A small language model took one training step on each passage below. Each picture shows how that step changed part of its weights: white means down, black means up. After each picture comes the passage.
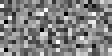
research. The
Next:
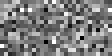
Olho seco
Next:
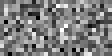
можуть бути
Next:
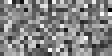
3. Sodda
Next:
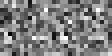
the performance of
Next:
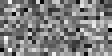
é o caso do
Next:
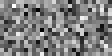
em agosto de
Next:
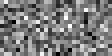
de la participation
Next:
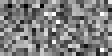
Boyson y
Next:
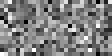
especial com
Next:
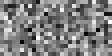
se filtra lo
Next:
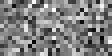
Iran begann
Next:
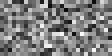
campo de la
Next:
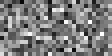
uitgave in
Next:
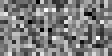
liability for
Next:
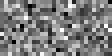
situação que
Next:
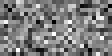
бир қисми
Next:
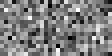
contexto da
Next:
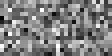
de educación a
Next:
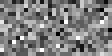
o uso da
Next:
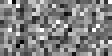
y Antonio
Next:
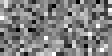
hali qilinishi
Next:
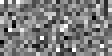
teoría a la
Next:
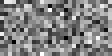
sesler ve
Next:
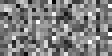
chizamiz va
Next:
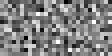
Familie zu
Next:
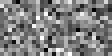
ne s'y
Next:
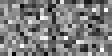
за рахунок
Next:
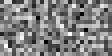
Bilder nicht
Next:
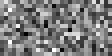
de cualquier
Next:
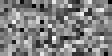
he had the
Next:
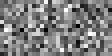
del método
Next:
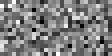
ularning kelib
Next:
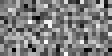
catorce ó
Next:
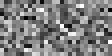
desvelar o
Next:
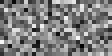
ringan dapat
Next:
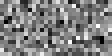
o reparo de
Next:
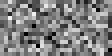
пільги та
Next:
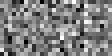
tomar por
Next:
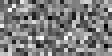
for American
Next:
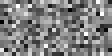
sobre o gesto
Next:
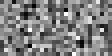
которых он не
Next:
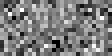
её образ в
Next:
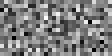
un modelo de
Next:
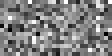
2 Resource
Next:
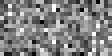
a chapa
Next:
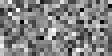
Tím se
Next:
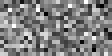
Identify and
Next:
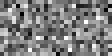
зависит от
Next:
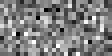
років свого
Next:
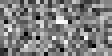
relacionada con
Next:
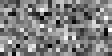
of ensuring
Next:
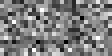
the role of the
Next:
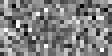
стали еще
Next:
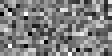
infections in
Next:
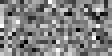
of timely
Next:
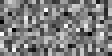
erstellt und
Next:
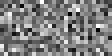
dapat digunakan
